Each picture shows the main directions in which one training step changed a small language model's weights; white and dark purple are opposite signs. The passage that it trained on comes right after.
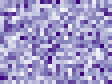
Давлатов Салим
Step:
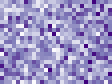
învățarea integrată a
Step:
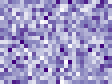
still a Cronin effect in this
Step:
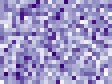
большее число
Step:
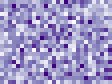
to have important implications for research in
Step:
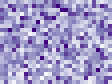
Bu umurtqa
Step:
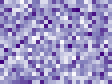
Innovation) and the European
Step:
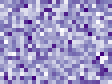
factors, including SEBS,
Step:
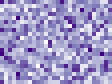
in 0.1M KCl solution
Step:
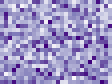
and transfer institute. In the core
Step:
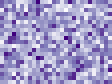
7. Безюлева,
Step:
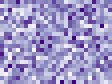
In other words, we prove the
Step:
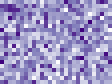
BaBar and Belle experiments
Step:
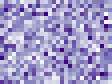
particle population and employed it for the following
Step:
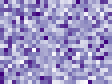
docentes adscritos al nivel
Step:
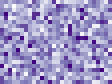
and promote cultural awareness. As
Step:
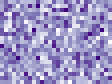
facility is a nursing
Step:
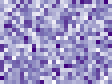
modernidade nos anos 1930 e
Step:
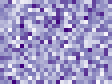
more flexible under-graduate
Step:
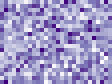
ishlar samaradorligi
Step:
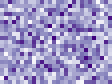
elitaning ularga
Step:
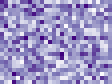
+ \mathbf{m_r}
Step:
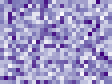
and recognition. This research paper aimed
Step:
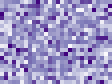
языке: подходы и
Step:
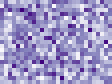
range-based and range-free
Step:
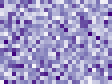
renormalisation functions of the
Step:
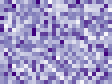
віра та особливості
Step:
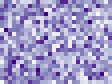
nearly vanishes, the situation is
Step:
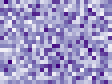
imagined threat. A certain amount of
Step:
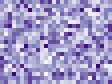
phenolics content were determined by
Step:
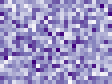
to the public inference endpoint:
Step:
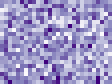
field due to the strain from slow rotation
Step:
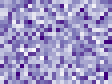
disabilities), education and training background,
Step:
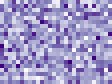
study, 5 research related indicators were
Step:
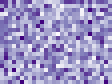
=\mathbb E\!\int
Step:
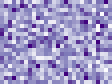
in defoliated fields. These
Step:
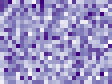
different contagions diffusing over the
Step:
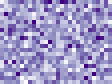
= 10 nm). The indenter
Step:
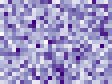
Group 2 demonstrated the highest mean
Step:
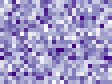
no recurrent relation is employed in the
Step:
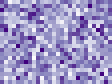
\subsection{IP Allocation
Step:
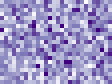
for the charges related to the use
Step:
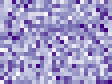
source of lighting in ships
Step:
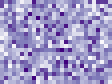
ProcA 2.8
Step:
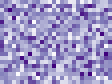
et de ce qui se trouve
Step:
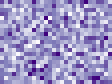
or the robot itself. For
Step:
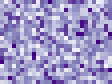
ha tenido una influencia considerable
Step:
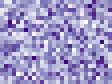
simultaneously in the same
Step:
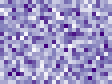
the results of the reconstruction using also information
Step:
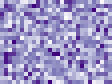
النفسي في
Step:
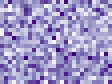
A LEGALIDADE
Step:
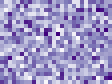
biochemical parameters in F8
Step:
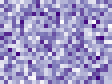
der Schweiz, bei den
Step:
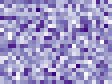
bugungi kunda yonma
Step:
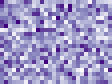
(\sin qd - qd
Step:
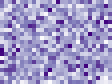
these things in a formal statistical
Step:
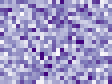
at two or more points, outside or
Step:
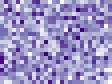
genes vinculados con la
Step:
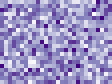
The other solution yields almost identical results with
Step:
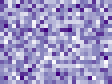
and \eqref{pM}. Let
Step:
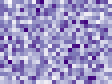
set of rescattering processes have
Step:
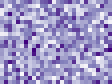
provide suitable sites for growth is a bulk
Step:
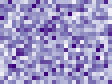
та оперативний обмін
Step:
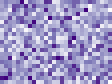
of Clinical Pharmacy and
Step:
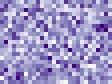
where freezing means that the free
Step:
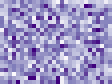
by the model, we considered
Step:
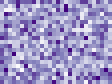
African J Clin
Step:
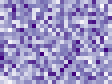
to the presence of spatially varying
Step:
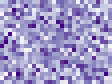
the number of times each element of
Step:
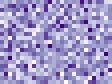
town of Braila
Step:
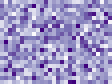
rompeu com parte da
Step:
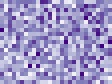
formulation. The case is a continuation
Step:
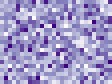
colleagues had early onset
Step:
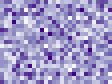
murojaat qilishni
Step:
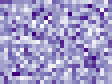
or cylindrical) grid
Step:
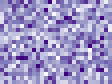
of Science..... 36 Mathematics
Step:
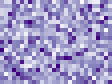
good indicator of the validity of
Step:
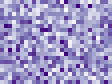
glycogenolysis. With
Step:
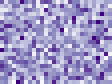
NaOH solutions with concentrations of
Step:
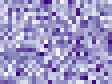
probe all axes, and are
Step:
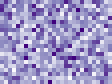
a factor of $1/N$.
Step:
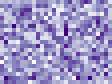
one at a time of the 10 methods
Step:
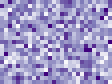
other support system or channel to rely
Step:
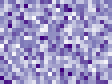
analysis includes 100 of each x-ray
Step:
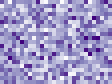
al., this volume) revealed vertical field
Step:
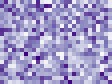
rhoA, increases viability through
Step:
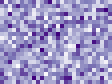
discourse on generative AI in
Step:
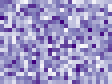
оналик компонент
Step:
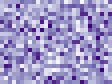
все эти обобщенные
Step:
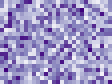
does satisfy exact localizability, we
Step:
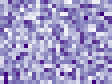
setups. The Latent
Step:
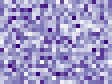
atrofida birlashmagan
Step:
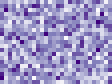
bilan yuzaga kelishi
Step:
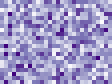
repulsive character of the interaction during
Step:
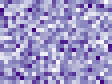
that reached Earth, depending on whether
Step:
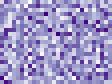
advantageous impacts of natural compounds
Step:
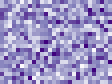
success in family doctors at different
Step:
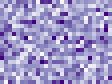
Conferences* (Vol.
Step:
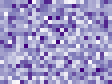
and cost reductions have made
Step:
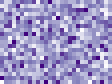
рождение новых
